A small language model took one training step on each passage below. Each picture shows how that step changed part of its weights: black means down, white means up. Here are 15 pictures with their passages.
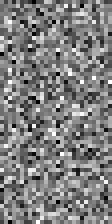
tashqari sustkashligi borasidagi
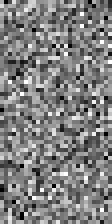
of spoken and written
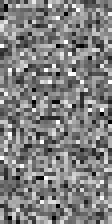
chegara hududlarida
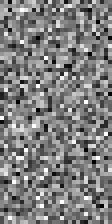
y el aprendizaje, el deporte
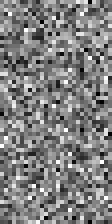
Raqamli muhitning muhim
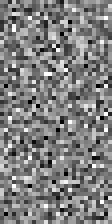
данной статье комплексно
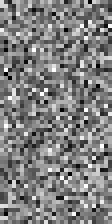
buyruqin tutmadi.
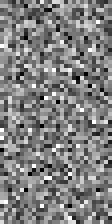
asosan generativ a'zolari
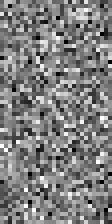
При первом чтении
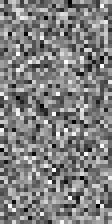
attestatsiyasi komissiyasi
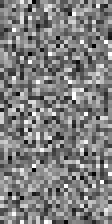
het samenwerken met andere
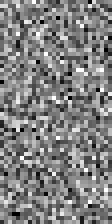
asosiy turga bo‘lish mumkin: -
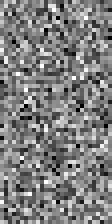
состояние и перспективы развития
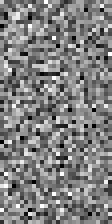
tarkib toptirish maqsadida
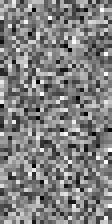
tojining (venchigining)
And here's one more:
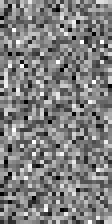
and internal vectors of
